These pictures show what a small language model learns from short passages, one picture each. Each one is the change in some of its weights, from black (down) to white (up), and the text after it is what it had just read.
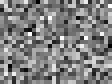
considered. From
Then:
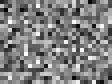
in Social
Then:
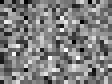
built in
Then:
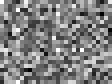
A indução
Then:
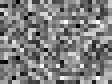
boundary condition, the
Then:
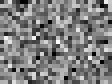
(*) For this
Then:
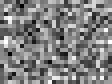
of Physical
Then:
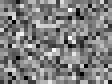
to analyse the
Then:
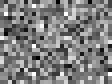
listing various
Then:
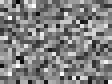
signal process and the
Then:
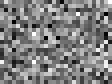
a parlament
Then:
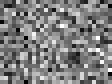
Hence, our
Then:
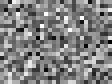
curves are
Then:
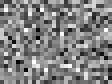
have demonstrated
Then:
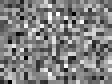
limitation of the
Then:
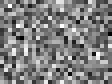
Study Research
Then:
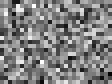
the effort to
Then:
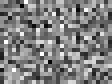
At section 6 we
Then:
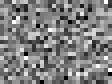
was supported by
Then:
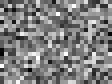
Novak e
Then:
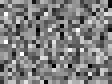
k$, consistent with
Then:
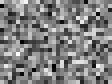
observations can be
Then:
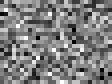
The article also
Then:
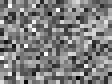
motion vector is
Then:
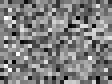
results. In this
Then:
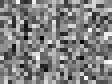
va asosiy
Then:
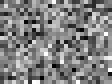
в ней
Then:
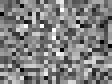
this paper we use
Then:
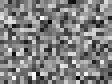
discuss how to extend
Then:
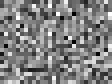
overhead of
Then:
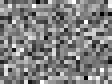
indicates high
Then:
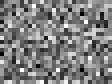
a melhora
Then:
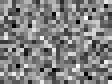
be carried
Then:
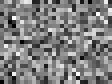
results show a
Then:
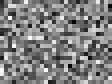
threshold in
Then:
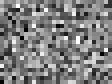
a differentiable
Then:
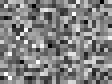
foram realizadas
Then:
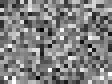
the PN
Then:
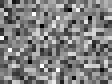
de corte,
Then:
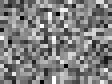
complete determination
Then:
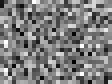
coupling constant and
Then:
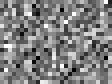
of the black lines
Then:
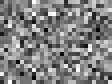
vez examinado
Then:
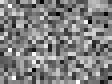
para la salud
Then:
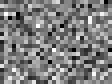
Acervo do
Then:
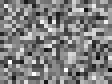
are coupled.
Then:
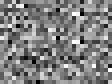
very steep.
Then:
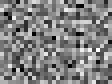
open data
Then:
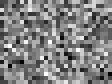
the characterization of
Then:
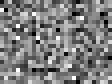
central dead region
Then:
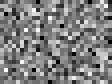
O programa
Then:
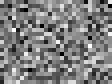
Cambio en
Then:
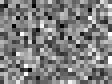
TeV energies
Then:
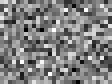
pressure force is
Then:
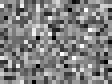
geodesic is
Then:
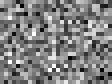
process and the formation
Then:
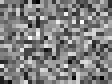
in both the
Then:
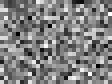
that fading
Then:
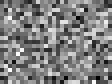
plasma. In the
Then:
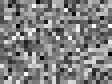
discussions and
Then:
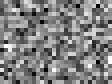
of past observations
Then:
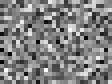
are consistent with the
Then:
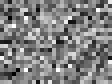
für die
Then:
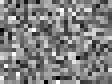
see that there is
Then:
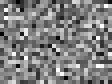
$K$ of
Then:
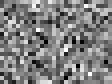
la adecuación
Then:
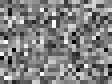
used to transform
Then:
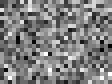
the size of
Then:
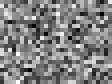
A probability measure
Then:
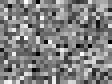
errors for each
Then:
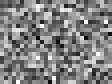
generated by using
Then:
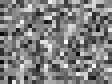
are then the
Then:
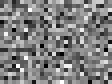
the static limit
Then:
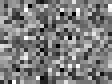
\theta \ge
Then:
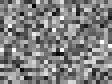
this section.
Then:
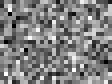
tensor used for
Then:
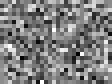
is less than
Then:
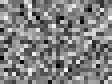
agreement with
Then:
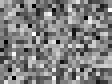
checks and
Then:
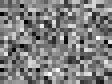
we obtain the
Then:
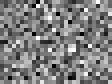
easily see
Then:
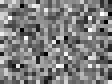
W - suv
